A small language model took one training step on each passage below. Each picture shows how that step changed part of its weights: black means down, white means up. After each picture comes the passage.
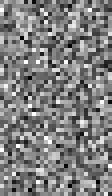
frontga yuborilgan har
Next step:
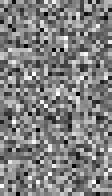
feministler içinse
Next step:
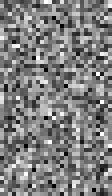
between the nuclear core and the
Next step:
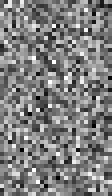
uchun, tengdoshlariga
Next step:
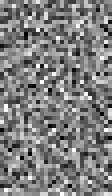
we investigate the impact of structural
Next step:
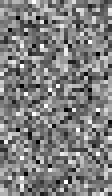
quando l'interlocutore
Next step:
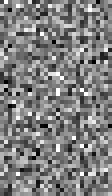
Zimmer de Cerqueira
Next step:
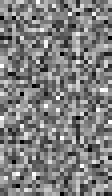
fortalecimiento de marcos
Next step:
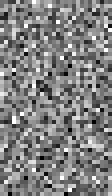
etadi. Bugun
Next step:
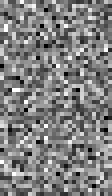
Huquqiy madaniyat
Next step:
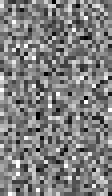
Sevinch, shu
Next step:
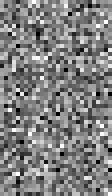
\si{\micro m} of the
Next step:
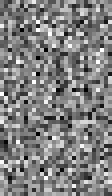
pisang memiliki fungsi
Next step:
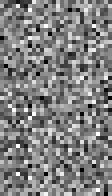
estos dentro de aquel
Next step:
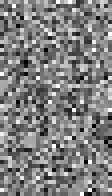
o'qotar qurollarning
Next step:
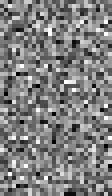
magnetic structure factor, % $V_{\rm
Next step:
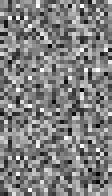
H. Köckinger
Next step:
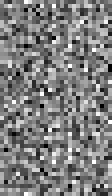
The model therefore constitutes a solution
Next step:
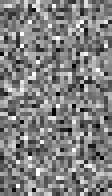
махсарда 8,0
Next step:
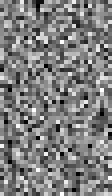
\end{equation} For a pure
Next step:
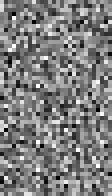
average of the values quoted by
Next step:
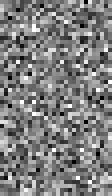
tecnologias funcionam de
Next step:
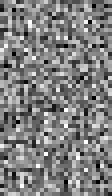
is encumbered by decaying
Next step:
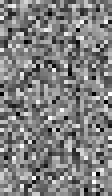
transition from a metric without a black hole
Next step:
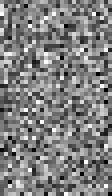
the entire sequence. However,
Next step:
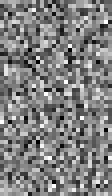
Java and Kotlin
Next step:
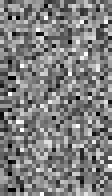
lepton flavour
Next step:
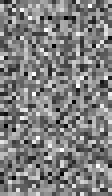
during the pumping pulse. This
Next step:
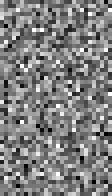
de um mundo que exige
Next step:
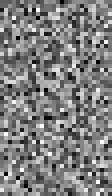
and therefore the attractive
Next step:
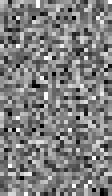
from the Parker prediction, with
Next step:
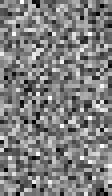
field} The asymptotic behavior
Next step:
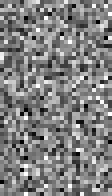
the period–luminosity relation in a
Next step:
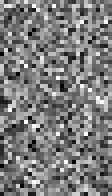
таъсири бўлса
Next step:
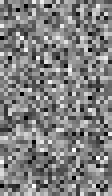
and training methods, where a small
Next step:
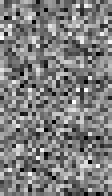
$\langle P(t)\rangle=\langle
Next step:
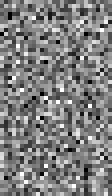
impact parameters ($b$) were calculated as
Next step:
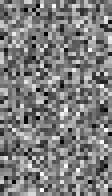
The following evaluation method was chosen:
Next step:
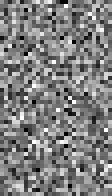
management commitment (geen,
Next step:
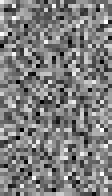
= 1$ in this analysis. The
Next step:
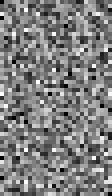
introduced to compensate such a gauge
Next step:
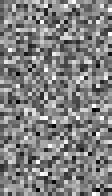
um sistema sociotécnico –
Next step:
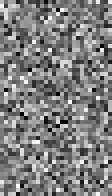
loro stato primigenio:
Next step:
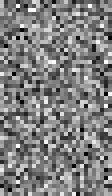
inherent to a single DAS array
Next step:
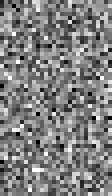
Abaqus® software.
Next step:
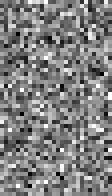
mainly accelerated in the
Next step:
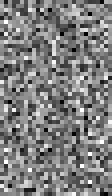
making this production mode useless.
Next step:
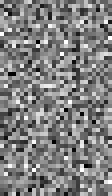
values. For Model 1,
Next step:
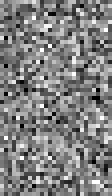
usually interpreted as vacuum
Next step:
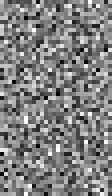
niż u osób
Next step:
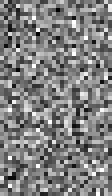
size 4 where loss weights are
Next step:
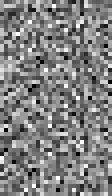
маълумотларга эга
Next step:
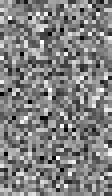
as hallucination and outdated
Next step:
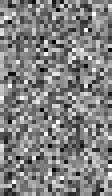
haqida tushunchaga
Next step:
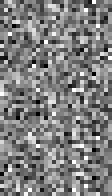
qo‘lida tarbiya
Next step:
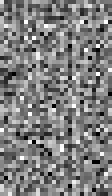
the charge fluctuations. This energy scale is
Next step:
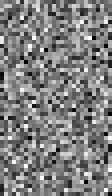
гороховидная –
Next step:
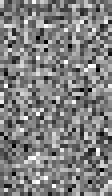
the device geometry to measure the
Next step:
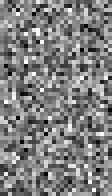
paper (Paper~II).
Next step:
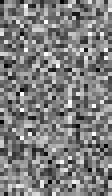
a natureza jurídica
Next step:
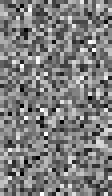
ce pèlerin du bon
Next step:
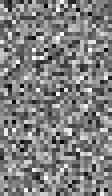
de drenagem glacial,
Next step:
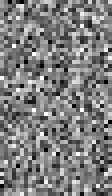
curve from the voltage curve
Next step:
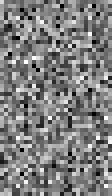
(European Agency,
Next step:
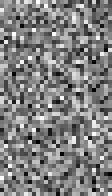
soatlari cheklanganligi
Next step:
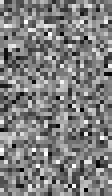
the structures. The scatter in the
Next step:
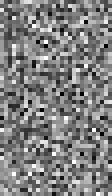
wave number of the incident plane wave
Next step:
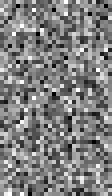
EEG based sleep
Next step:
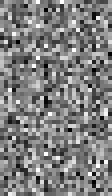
heights are matched with
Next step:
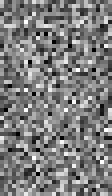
the evaluation of a neural network.
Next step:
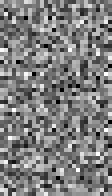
Debt Global State of the
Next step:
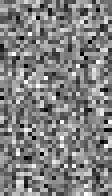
been studied in the literature, but
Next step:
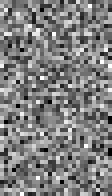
певні обмеження,
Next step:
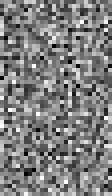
Our choice of normalization
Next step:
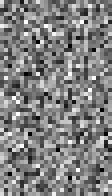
a (large) sample of
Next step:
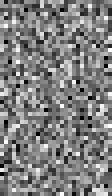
inertial frame}. The last
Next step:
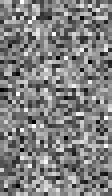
және бағалау
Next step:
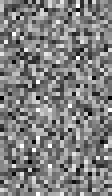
mixed due to the low temperature. In
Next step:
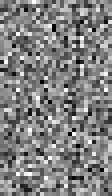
san'ati orqali eng
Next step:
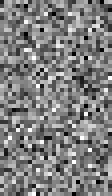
tahsil oluvchilarida
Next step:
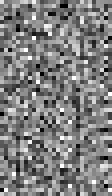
us define the following quantities for $s
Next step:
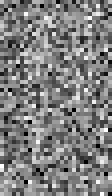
давало ему покоя.
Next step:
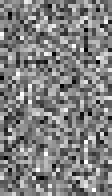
electrons is lower than that for
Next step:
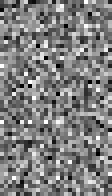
acestei competențe
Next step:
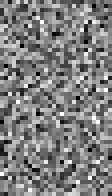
escenografía. -
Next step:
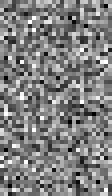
against NEQ) regulation;
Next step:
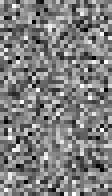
$\psi_0$ is the union
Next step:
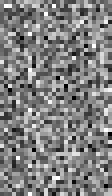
навбатда, талабалар
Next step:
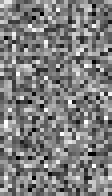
aparecimento de tal forma que uma
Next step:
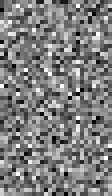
va gender madaniyat
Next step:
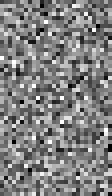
sochinlik bilan munavvar
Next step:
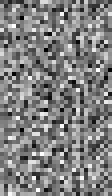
and bandwidth inefficiency when using
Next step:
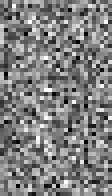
prices is a well-known
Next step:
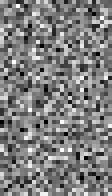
dado lugar a la creación
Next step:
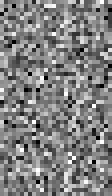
integrated intensity (see details in
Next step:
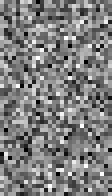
$l$ over almost two
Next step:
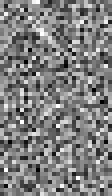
državne in druge
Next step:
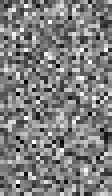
chaotic and zero if it is
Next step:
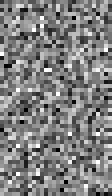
Australia, January
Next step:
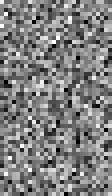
energy. Therefore, the nickel
